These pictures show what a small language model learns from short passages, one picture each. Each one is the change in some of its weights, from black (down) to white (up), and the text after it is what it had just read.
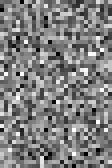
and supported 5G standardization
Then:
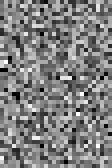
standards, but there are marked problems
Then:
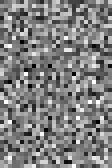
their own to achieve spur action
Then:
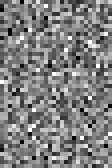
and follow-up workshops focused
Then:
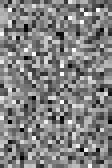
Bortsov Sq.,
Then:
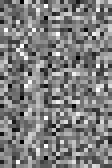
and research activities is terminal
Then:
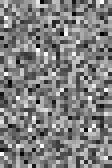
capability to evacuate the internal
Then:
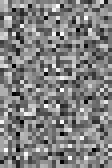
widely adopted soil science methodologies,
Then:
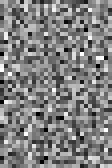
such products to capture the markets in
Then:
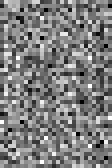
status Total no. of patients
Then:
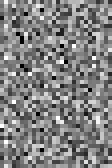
humidity in the litter
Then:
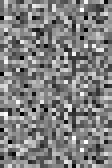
ensure the continued delivery of essential services
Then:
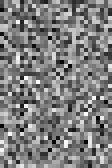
of economic development, by certain events
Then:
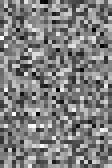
is limited in practice. The methodology
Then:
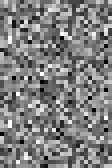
rich-club coefficient and
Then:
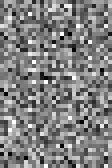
given in this paper have been taken
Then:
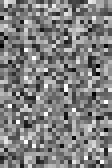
reflected by the small peak area of
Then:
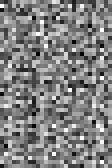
Parental Structure Parent
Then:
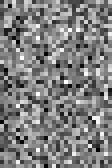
change but clapping and volunteering
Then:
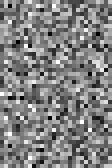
avoidance** is the general
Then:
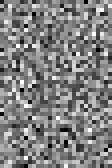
A summary of the subjects' data
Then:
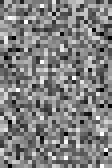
alter landlords' eviction
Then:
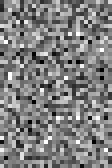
of partial dentures,
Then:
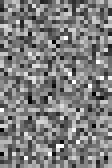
of the European Union, allow schools
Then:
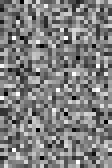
and sports competition for all staff in
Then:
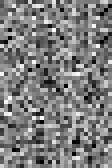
> 0$) revealed that the
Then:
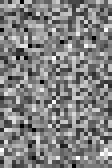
health education intervention to improve pregnant
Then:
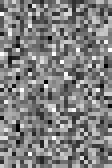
in which it can store information about
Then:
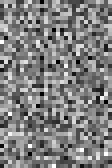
fall in this range, we can
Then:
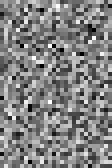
absorption was seen. CONCLUSIONS
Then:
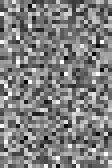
in these initial co-creation
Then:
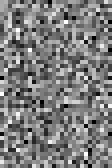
N° of iterations for
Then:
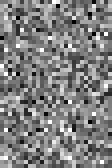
oregano at 1,
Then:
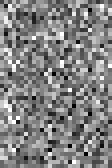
Josefine Nyby
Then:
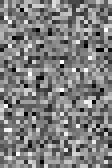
contaminants as the following
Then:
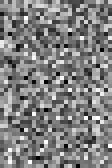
blood count analyzer. A complete
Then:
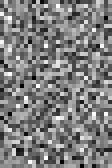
to VR must be recognized and
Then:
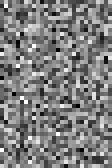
are not linearly related to
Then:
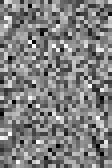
better chances for cooperation and
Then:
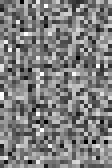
and functional systems to every cell
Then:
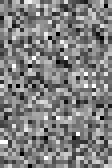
supervision and coordination. All authors
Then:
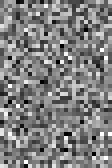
so accumulation of these toxins
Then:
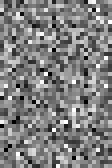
courts for juvenile
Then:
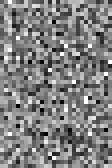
an impact at a collision speed
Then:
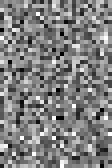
specific attributes that leaders possess.
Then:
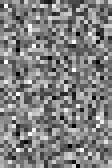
has more transition point moisture value
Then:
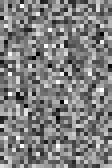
standards, using quotas for
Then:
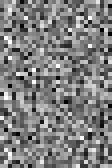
per National Drug Resistance Survey
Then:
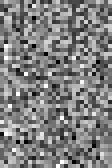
for final product. Even after the
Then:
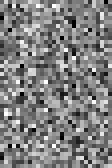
assumed leadership roles for their classes.
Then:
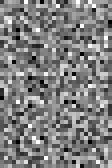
vivo techniques to demonstrate that
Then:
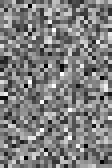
only 1 mg of calcium
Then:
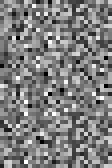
the textile and books,
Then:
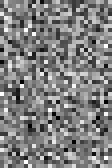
to the mark with water,
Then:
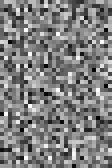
between performance and the research variables.
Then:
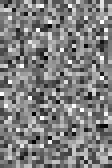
Item Author(s)
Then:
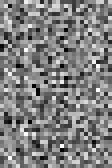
observation serves as the basis of
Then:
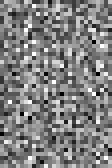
the complexity and outcomes of using the
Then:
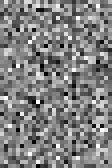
load results for corner column In
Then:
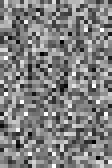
proliferation, cytokine
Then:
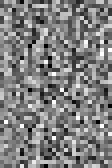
that results persist well beyond individual
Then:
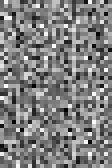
crucial for understanding the international dimensions of
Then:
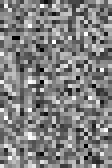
has been observed that the development of
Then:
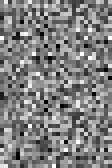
closely related and it has been argued
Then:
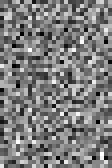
(PCRM) and at that
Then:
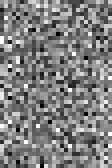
fragmenting the authority to
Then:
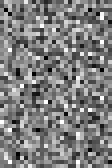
f_e is a function that
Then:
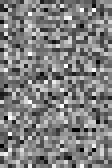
is about our conclusions and a short
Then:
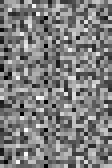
the ethical standards and guidelines of
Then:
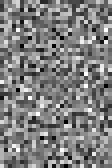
of learning becomes more effective. According
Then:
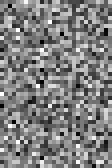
way to study unusual behaviour
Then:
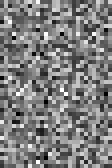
information that was the huge impacts
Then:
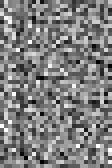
to be held accountable for the
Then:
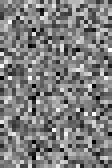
pixel (i, j)
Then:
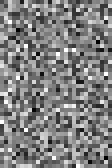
a benign finding;
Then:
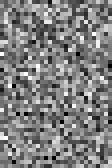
Now, 10 years after,
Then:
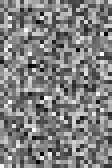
code. The error, E ,
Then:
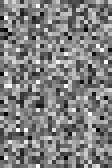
limited. Children from the
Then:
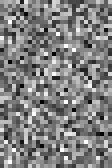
leisure-based tourism
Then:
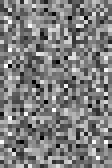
is high; the cable plant
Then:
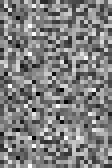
is the main characteristic of a
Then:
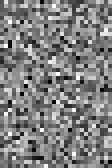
often requiring surgical
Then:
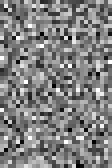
is the maximum adsorption capacity,
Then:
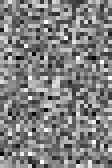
accurately date the tree. This
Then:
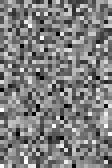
the investigator, that I was
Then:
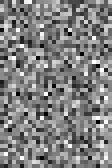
parental education, family history of
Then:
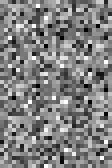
: Two-way interaction In the
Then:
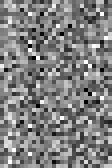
been previously shown to be associated with
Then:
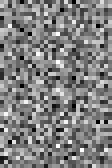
EU Publications Office and used
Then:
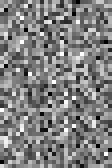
same time, it actively participates
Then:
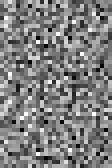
checked the three properties observed in
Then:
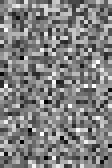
its adverse impact on bone health by
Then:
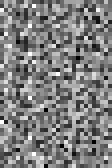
not only do the technologies become more
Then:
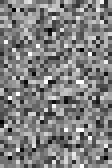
addition of SSA has a significant
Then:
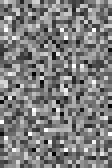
generated during and/or analyzed during
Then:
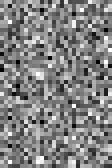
features expected from pique fabrics
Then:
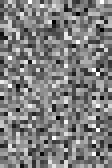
front of the room, some with
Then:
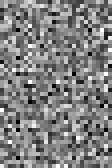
includes a twin boundary, the
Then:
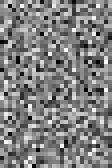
strains was evaluated in the present
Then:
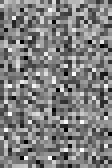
phylodynamic inference.
